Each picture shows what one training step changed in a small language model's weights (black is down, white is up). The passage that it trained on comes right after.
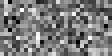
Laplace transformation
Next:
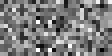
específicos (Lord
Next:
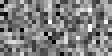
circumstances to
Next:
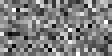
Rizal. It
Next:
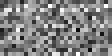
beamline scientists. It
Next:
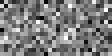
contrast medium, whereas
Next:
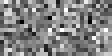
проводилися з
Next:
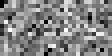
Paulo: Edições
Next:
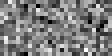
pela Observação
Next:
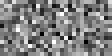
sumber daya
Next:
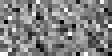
Technical University,
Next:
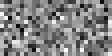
sentinela os
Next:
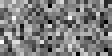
que es el más importante
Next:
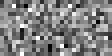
de conteúdos
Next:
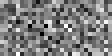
blaam kan
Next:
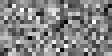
of Economics and Management
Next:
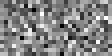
va ko‘l
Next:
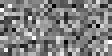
about the implementation of the
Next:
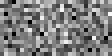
as a result, increased
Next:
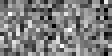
dan UU No.
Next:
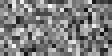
mathematical skills -
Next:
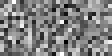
the influence of the
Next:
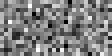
on the Kenyan
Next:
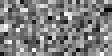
was observed in mice
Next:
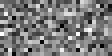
tool or punishment
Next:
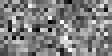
countries falling in
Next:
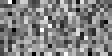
hasta el momento (en
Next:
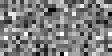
was compressed,
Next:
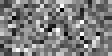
in pollen tube
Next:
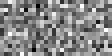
налог —
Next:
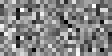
another college. -
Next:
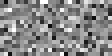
Describe the
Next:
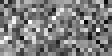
do deserto,
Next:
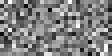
the article at the
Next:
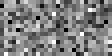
limits*, solution that
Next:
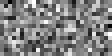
present in biologically
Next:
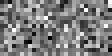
Such legislation would
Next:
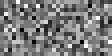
sides, risk
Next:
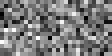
a evidência material e
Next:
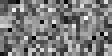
objects. Each
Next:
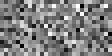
des chansons de
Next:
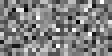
oxygen add to
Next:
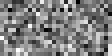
Fialho pela
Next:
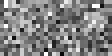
responsibility*. New
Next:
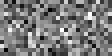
bed as mark of
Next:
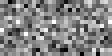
are thought to be
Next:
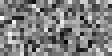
disc and an increase in
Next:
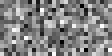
The first sentence should
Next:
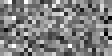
în combaterea
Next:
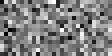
made of durian
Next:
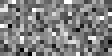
prevention, the use
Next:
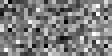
to engineer the
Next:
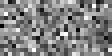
der Doktor
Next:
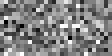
mas'uliyati va
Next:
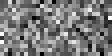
prácticas del
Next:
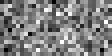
fiscal returns
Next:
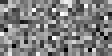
(PV); wind
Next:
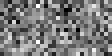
turbine power output
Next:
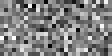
Viewer ¹
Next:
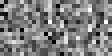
circumstances which
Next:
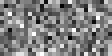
dari kulit
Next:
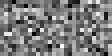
A maioria dos
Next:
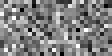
sacarse en claro
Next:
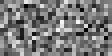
o aumento do
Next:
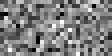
the biannual
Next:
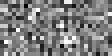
research, the content analysis
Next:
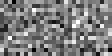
основе результатов исследования
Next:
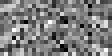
the year) are
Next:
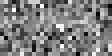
na Europa.
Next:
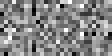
дітям і
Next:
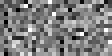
yaratilgan ilk
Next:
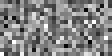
military and environmental
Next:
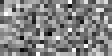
been associated with several health
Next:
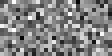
other side, the
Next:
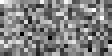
diferentes no risco e
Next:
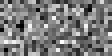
experienced evaluators across
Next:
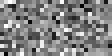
bo' lmoq.
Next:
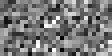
study is conducted on an
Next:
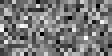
a shorter time
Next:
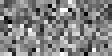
it has been demonstrated that
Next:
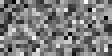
that no secondary reaction
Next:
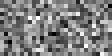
or production of an article
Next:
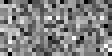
CC BY
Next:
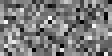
La prevalencia de
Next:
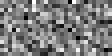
y para modelizarlos
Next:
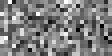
dados, mas tem
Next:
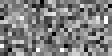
of alkali
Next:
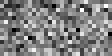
healings, and
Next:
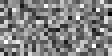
innovation ecosystems
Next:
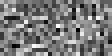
functional equations. In
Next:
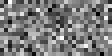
for the model, basic
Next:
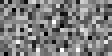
effects of aqueous
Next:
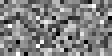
not have it and have
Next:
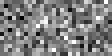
choice to be
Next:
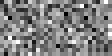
zamonaviy innovatsion metodiga ega
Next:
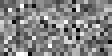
extension. -
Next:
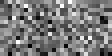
instruir e capacitar
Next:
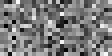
I) context is
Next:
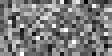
de grande relevância
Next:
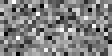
SPB we had to
